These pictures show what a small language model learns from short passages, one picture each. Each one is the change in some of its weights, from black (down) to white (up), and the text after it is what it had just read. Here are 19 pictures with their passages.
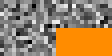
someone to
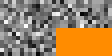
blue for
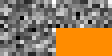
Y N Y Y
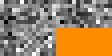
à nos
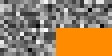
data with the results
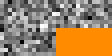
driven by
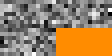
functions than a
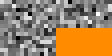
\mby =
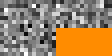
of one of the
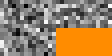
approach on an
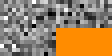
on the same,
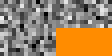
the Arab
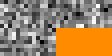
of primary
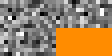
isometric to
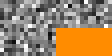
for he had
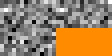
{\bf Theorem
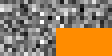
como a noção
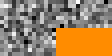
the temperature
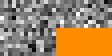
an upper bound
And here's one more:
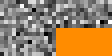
step is to
